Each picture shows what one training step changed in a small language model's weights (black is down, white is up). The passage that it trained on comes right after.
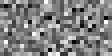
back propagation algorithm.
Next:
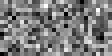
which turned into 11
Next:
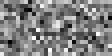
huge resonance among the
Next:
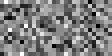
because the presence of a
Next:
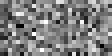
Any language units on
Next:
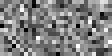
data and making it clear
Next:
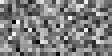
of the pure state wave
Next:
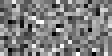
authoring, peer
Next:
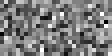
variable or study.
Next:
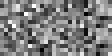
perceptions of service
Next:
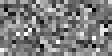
a latent vector
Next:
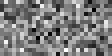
served by each
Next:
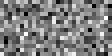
este subnivel
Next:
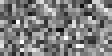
of achievement a student
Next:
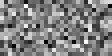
Teaching Teacher
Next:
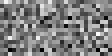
may provide insight on
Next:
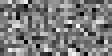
4 (b) correspond
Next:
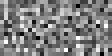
East. After that
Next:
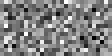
broad H$\beta$
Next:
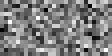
Proceeding from this
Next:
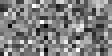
after 15 and 55 days
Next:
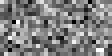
of the dipole scattering
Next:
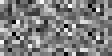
of A β
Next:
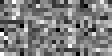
studying impact scaling
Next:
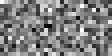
is a promising
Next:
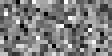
B | Dataset A
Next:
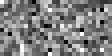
in Table 5. The
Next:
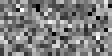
given to the local labour
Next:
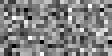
energy can either be used
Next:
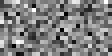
launched on
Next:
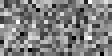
Phys.} A}
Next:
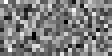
kelib esa
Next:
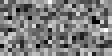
variation is accepted
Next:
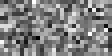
inflammation of
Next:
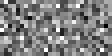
hole. Schematic
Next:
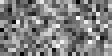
of my rice farm
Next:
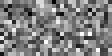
the estimated channels,
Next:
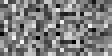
SOURCE OF
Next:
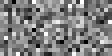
Chemical structure of some
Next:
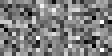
the contrast. For
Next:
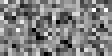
done in such a way
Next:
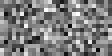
use of electrical current
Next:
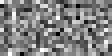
be answered
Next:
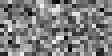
the overall quality of the
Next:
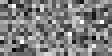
2010). The protein
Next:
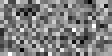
balance in business leadership
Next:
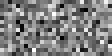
Tujuan dari
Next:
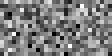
somewhat higher plasma
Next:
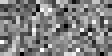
to the ends of
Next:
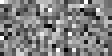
is the vector of thermal
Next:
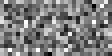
critical distance for total
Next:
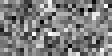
present concentration (mg
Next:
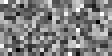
indicated at criticality
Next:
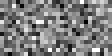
performance with that of
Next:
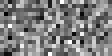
every citizen.
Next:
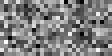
video streams collected
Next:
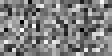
In order to potentially
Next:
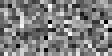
Section 5. 2.
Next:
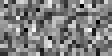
déteste mon
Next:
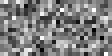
los archivos
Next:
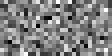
filter, where its resistance
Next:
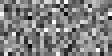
external medium and the
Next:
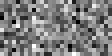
and deletes
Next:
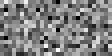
- Explorar
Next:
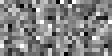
cosine similarity.
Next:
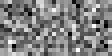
the analyses carried out
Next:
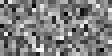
avoid the spread of
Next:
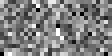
Russia Corresponding
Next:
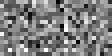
topologies. The results
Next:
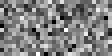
introduced it in the
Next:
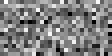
'anisotropic exchange
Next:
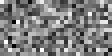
of extreme beam
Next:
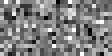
helps in proper functioning
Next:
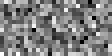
entre eles: as
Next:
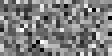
fish to the same
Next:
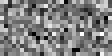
submitted by
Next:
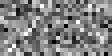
2021, were randomly
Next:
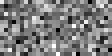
and spring water.
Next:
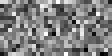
was also described in the
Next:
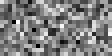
of the guidance
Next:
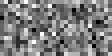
no ano que
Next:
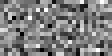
results and discusses
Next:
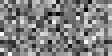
хислат ва
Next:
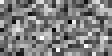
of computation, of
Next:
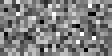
e adaptada às
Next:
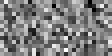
engaged in two
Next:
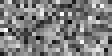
and Kumar,
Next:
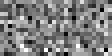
Table 2. The
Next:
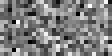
of administration, different
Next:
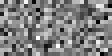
reaches depend, among
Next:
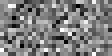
x) \neq
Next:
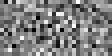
p_t$) correlations
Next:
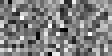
restriction to functions of
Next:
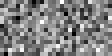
pok, Yer
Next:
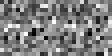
de gestion comme
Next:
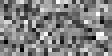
background for further debates
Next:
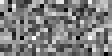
chords of
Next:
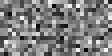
This species was reported from
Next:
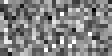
introduced by G.
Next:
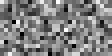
of stresses in the
